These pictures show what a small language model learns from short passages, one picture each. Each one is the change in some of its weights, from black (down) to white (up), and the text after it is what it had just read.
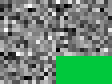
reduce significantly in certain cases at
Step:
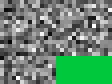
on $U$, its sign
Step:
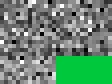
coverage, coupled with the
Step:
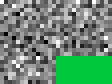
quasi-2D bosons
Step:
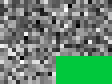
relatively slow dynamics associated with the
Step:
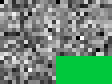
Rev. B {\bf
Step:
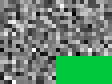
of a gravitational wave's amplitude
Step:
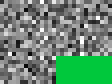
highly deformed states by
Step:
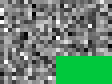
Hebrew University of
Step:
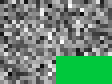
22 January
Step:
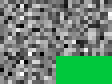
cancel each other. Therefore the
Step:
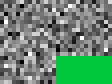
our system could perform as well
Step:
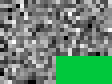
to approximate the given divergent
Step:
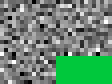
a signal to investors in
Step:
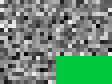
## Over-focus
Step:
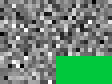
have instead a high-energy
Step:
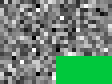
pulsation while in the
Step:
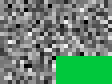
obtained from the relativistic path integral
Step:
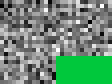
anomalous, Globular
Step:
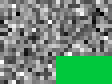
This is caused by the Yukawa
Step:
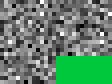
antiferromagnetically coupled
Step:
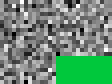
microscopic constant to the macroscopic
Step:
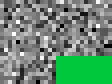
$\mathbf{B}$ is
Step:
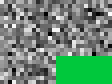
entanglement spectrum of fractional topological phases
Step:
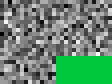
above and regard them instead only
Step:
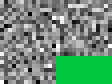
] coordinates {};
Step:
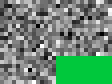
- known BCS model for
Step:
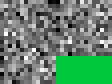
with a limited amount of
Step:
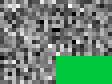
lead to a huge
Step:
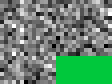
in four distinct interaction patterns that
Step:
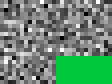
only up to a maximum
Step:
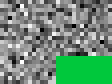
to the laminar solution
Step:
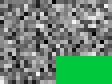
between strain penalties
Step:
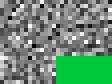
the design variables. The inverse
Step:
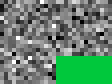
[6] thus proving
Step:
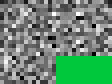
DEC takes a deep
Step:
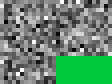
one-point function $\langle
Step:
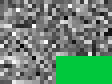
can be used as efficient
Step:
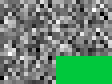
By contrast, even in the
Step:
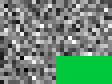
all the corresponding ranges and sensitivity
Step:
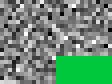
the contribution of the diagrams in
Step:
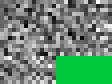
low energy X-ray
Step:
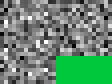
not explicitly pointing out how
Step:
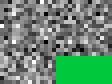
a series of heated
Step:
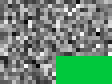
2013, a group showed the
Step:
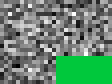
from our preceding discussion
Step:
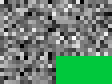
predictions and with other solar system
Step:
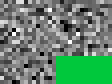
We calculated the scattering anisotropy factor
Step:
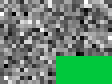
emissions. Figure 1 only
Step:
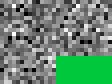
the mean flux observed over the
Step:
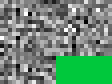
for waiting for the results
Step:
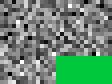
reduction in the d/u
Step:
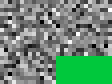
in the scientific domain. The
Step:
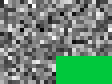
CPAN Consolider
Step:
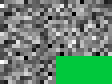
\end{equation} with
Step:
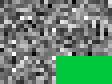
expressed in the natural geodesic coordinate
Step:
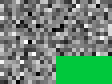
the Fermi momentum tail for the
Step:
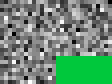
order to probe the properties and
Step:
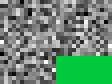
achieving strong agreement. Our
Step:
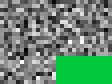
which differ in the number of
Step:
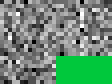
by \eqref{rel}.
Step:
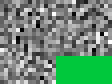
They showed that when there is
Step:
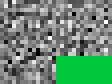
$(d,\theta)$ are
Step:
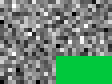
i.e., the number
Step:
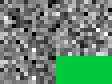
direction with respect to the graphene
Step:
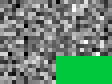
locking in helical liquid
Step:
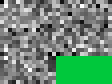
among the hits, so
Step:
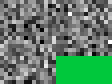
diamond shape, where
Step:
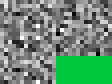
of the electrolyte,
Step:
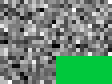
*State Key laboratory
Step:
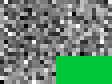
resistance of water is about
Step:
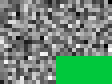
of the Sun) to
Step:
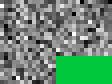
and $Z$ with
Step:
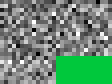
1$, which is the flat
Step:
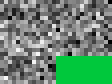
on penalized
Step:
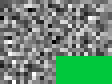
reduce the possible voltage from
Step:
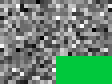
Technion, Haifa
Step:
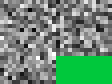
degree of tunability in experimental
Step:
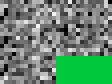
unrotated fields.}
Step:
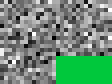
PTMs. The first
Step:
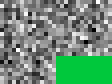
for $I_A$
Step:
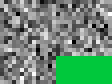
ratio of seafloor
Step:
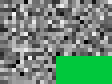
to allow Dirichlet
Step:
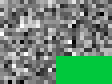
nonzero vevs of
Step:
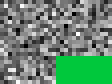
SFG of the noise and
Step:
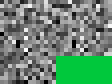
growth of relevant graphs needed for
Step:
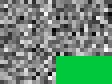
an experiment to test the model
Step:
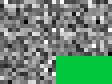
mounted on the sample
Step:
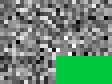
is known that the divergence constraint
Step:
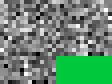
The effective dimension 5 operator
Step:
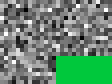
the hysteresis curve
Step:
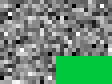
probed in the stellar
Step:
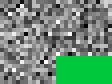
furnace and the
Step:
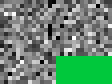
the statistic arising from the
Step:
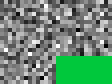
cell concentration at the limit of
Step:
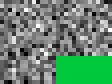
and 300 novae per
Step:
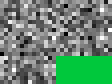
of transition frequencies. The
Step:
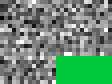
taken and simulated using FEM
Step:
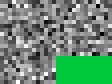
the equality condition, let
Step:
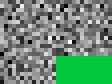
the assumed embedding of the SM
